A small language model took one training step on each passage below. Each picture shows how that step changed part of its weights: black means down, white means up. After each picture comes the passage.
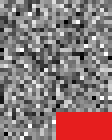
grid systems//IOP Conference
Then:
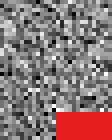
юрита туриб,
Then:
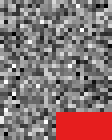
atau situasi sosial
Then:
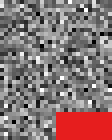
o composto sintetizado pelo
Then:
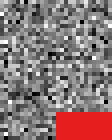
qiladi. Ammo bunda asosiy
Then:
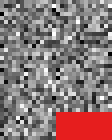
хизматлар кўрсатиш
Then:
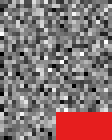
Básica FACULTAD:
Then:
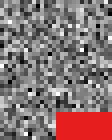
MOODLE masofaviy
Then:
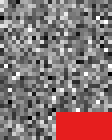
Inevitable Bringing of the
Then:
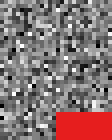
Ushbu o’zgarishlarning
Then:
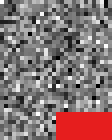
men også i Strandby
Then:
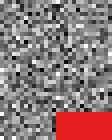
of occupational accidents.
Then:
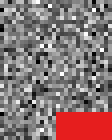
financial inclusion reduce
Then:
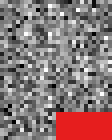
Oktober 2021 eine eigene
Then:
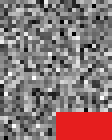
оид давлат сиёсати
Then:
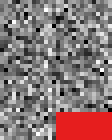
(MOIMAZ *et al.*,
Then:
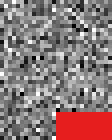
ста пятидесяти лет»
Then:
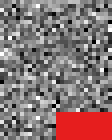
duas modalidadesⁱⁱⁱ:
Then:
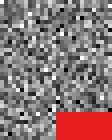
игорной зоной является
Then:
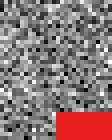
an die native Android
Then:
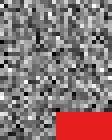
хозяйстве при выдаче
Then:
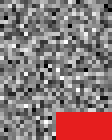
para el lavado térmico.
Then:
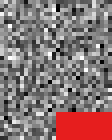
Territorial Management
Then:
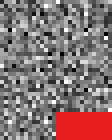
loyihani haqiqatga
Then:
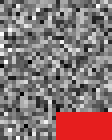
bilan ikki yil shu hisor
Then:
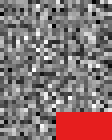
Ф.А., Шушуева
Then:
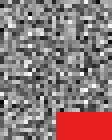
ЖДУ імені Івана
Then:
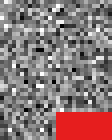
shaxsni tarbiyalash uchun,
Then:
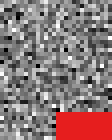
no Centro Integrado de
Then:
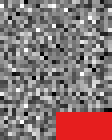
like a lamplighter,
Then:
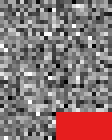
O Círculo de Bakhtin e
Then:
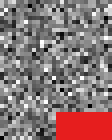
el sistema económico del país
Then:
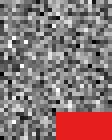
agar lebih adaptif,
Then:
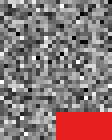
buyrak va siydik pufagi
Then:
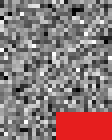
natijalariga ko‘ra,
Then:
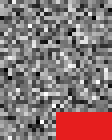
contexto nacional. A plataforma
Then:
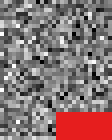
чувство, которое не менее
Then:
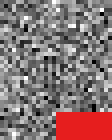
de hedeflenerek yeni
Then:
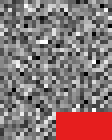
su consumo, lo cual lo
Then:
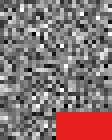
of Open Innovation:
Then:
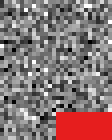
Maxsumov, A.T.
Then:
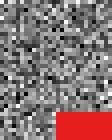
обтурационной желтухой
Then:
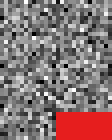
Hakim Termiziy ta‘lif
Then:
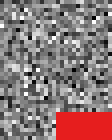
представники таких родів як
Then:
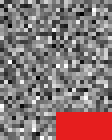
o‘yinlari, jumboqli
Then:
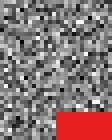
ta'limning kunduzgi,
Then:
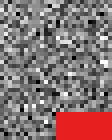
nebo xenofobní a
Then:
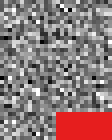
підписом єп. Конона
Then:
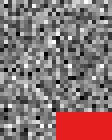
hayvonot olami azaldan
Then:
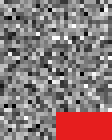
berishi tabiiy". Onore de
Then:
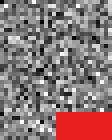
um fenômeno, que se revela
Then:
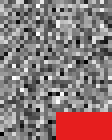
atuação do enfermeiro na
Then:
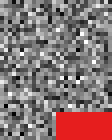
e Saúde da Criança e do
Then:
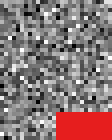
маълумот оқимидир:
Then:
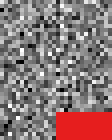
(*City Wall Deposit*)
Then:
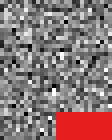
mais ne se réduisent pas, au
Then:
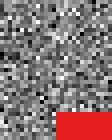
tashkiloti bo'lib,
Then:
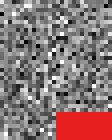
educando no desempenho [...]”
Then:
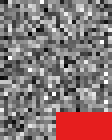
Мичигана Н. J.
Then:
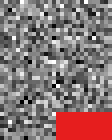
improve predictability with cost
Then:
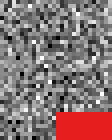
(2010) investiga a constituição da
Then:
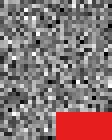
oysız, essiz" degen
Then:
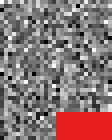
формам - причастию и
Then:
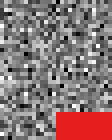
tajribasi va istiqbollari:
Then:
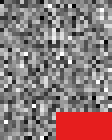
мамлакатларида ўлим
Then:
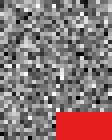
Іншим напрямком
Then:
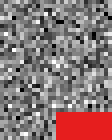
period of the child's life,
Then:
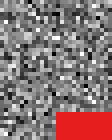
mobilização por mudanças e
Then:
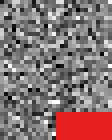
diseño de pretest y postest
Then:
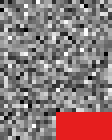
toegevoegd, dat de
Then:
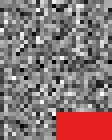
sonucunda kaynaklarında
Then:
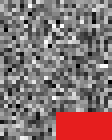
yatırımcılarına uzun bir
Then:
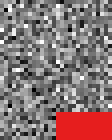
la suerte del campesino
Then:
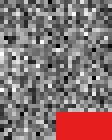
ifodalovchi Muqanna
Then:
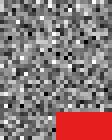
e de renovação urbana.
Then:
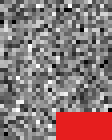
Cruz Gral. Alvear La Paz
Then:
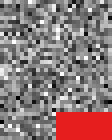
Derechos de la Naturaleza. La
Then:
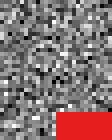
the connotative aspects of
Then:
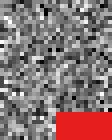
Belgium. *Acta
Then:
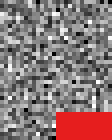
in a certain part of the lake
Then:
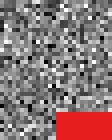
Sustainable من خلال
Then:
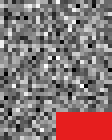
Outlook Report*. 12.
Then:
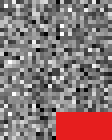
iqtisodiyotining rivojiga hissa
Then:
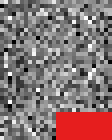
shoʻrlanganligi bilan
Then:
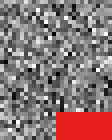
INFO Qabul qilindi:
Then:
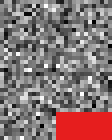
pronta já só faltam os
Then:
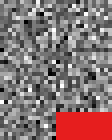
2 по 10 разів Ноги прямі,
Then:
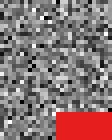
on the possibility of introducing
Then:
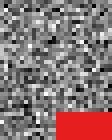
hubungan antara literasi
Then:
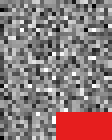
и јасно, тако да
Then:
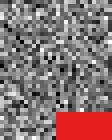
de produktiefactor B 42
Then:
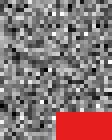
Justice en date du 15
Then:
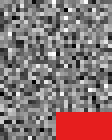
запрашиваемой цены
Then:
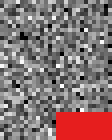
bo’lsa, oshiq o’zini
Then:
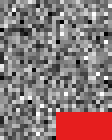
companies selected using
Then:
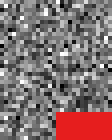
tarjiması). – Nókis:
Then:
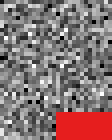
art. 333 din Codul
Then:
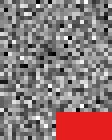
доцент, заведующая
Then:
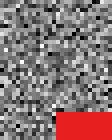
é uma síndrome e um dos
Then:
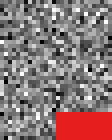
o planeta proferido por Simon
